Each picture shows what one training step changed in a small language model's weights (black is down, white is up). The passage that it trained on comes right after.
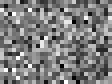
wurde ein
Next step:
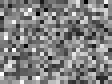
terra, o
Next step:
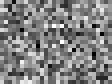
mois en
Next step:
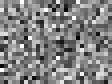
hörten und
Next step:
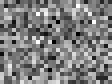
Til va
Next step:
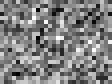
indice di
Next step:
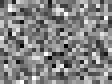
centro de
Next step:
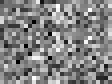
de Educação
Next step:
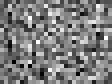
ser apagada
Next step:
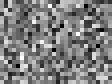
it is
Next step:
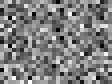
va kuchli
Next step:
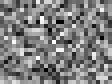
cuando de
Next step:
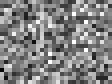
vida do
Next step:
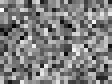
was that
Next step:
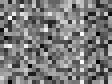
e dunque
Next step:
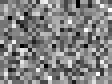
ela é?
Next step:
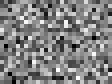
as ilhas
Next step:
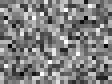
os sistemas
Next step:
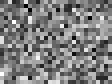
IA para el
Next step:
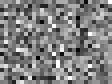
de suport social
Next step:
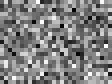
the Gender
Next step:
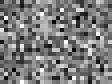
article is
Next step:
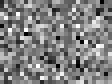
TU Berlin
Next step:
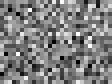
ella: el
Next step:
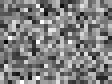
movimento dos
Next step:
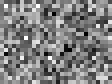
о защите
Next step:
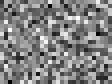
série da
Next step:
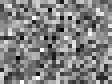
procesamiento de
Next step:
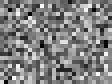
vea en la
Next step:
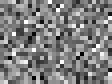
Bu natija
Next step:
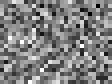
və bir
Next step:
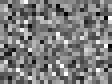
il ciclo
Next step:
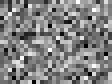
period of
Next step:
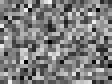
O caso
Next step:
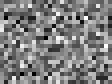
não cabem
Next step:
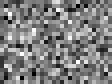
bir qator
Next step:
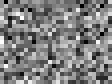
su efecto
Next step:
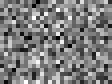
& Xia,
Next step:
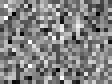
lastig om
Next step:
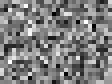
est donc
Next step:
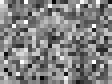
du risque
